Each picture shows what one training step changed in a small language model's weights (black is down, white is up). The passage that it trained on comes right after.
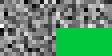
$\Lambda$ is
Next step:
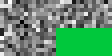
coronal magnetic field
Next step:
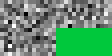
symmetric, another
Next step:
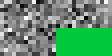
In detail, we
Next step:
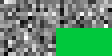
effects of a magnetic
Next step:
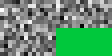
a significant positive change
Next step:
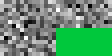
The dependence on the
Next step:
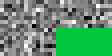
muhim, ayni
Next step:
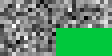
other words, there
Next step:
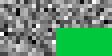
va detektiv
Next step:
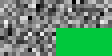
such that the minimum
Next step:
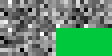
of hydrodynamics
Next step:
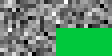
dipole scattering,
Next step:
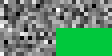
in terms of
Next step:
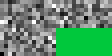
ensures that
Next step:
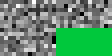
grow most rapidly
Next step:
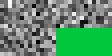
A curving}
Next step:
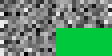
from the spatial
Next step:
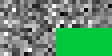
use of this geometric
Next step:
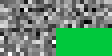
The origin of structure
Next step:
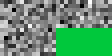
effect is larger at
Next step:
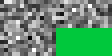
Theorem 3.3
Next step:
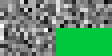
(at least of
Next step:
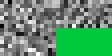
the solution to the
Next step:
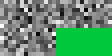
of degeneracy in
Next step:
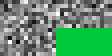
di carattere
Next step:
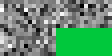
be derived, and
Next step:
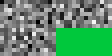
$C$ by
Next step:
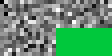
Markov inequality in
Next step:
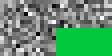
were carried out in
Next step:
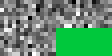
now will show that
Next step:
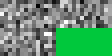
Bethe ansatz
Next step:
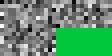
that minimizes
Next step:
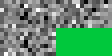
sequence $\{X,
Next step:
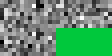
& transpose &
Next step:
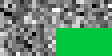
with physics in this
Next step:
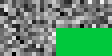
Unlike the
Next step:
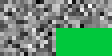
mirror solutions
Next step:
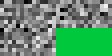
la existencia de
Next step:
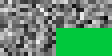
\vskip 2mm
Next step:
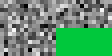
is solved by using
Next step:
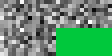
star distribution in the
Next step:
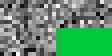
The large-scale
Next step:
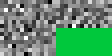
the loop amplitudes
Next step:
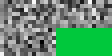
at a time
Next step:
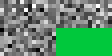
$d$ surface
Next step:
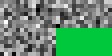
Notice that
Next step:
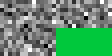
to this analogue
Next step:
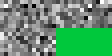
be able to place
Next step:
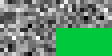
which holds only if
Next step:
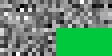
the version used here
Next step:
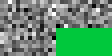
different times. The
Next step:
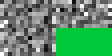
arises when
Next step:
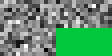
caracteriza los
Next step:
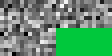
boundary condition is given
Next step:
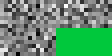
pores size is
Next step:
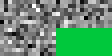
infinite) measure space
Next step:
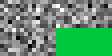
: Panduan
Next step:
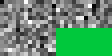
show that previous equation
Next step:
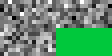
évaluation de
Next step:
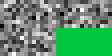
principalmente a
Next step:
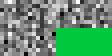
identifying strong line
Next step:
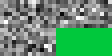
harness that maps
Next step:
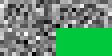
median performance,
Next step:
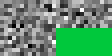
constants and the
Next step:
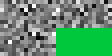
in Nederland
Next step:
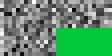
20, and the
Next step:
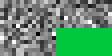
the algorithm in
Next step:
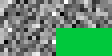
manipulations of
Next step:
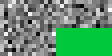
is generation of rather
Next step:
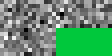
presentation spatially
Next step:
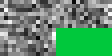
extra principle beyond the
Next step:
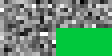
simple band structure assumed
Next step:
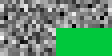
a flow on
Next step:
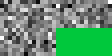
se fez
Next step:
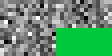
with the bound for
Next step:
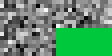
mit anderen
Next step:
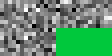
systems, consisting
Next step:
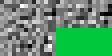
anomalously large
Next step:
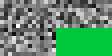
the whole event
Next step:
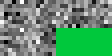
and more work would
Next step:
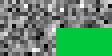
pode ser fundamental
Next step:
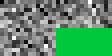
fourth order.
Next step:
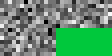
extensions of label
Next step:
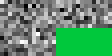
panel shows spectra obtained
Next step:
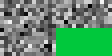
for the models
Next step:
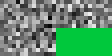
it is clear
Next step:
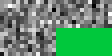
that have been already
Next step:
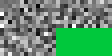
the square of
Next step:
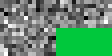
way to obtain this
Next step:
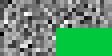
З щирим
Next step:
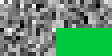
mesurable with
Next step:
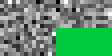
spaces}. \newblock
